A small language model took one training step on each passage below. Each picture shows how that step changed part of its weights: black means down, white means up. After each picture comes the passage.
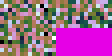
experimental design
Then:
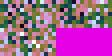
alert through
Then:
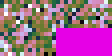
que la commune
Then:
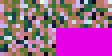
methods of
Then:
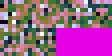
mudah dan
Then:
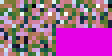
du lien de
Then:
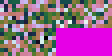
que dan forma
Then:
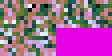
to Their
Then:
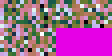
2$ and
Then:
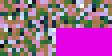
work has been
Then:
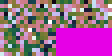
bromination and
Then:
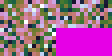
, the
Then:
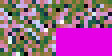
and general
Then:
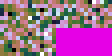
These activities
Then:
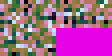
contagios no
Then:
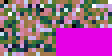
de uma base
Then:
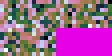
to all the other
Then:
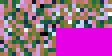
some of the
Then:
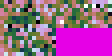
decir que el
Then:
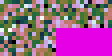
then the
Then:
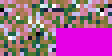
a young
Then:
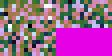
equation the
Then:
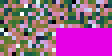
al. This is
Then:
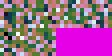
as compared to
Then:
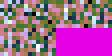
für Winde
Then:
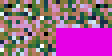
not included in
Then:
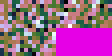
more active,
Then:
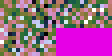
had a total
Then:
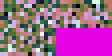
yang kaya
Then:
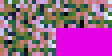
the importance of
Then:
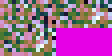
showed that
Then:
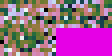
c_n when
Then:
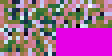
experiences in
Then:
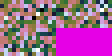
heat transfer
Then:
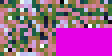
is to use the
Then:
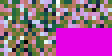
approach for an
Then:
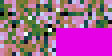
dealing with
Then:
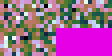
contact with
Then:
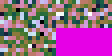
work in this
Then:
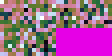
set-up of
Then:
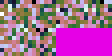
» et
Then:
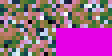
Each probe
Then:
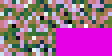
fibres such
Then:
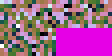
- to provide
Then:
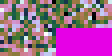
by Just
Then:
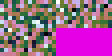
present study the
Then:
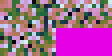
would like
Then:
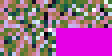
who represented
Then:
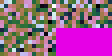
the United
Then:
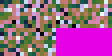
con otros
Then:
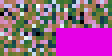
des structures
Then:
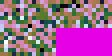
project shared
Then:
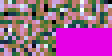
lacking the
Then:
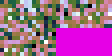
is your
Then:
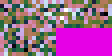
a unique
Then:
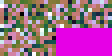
diffraction and
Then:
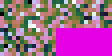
Op grond
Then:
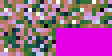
addition of
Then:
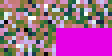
associated with
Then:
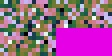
qilinadi va
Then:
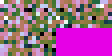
type consists of
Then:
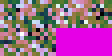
reduction in
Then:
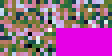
fue de
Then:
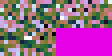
which did not
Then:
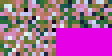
image n of
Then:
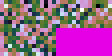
even before
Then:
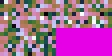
week and
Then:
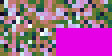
and Information
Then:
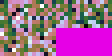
interface for
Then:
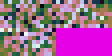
the image.
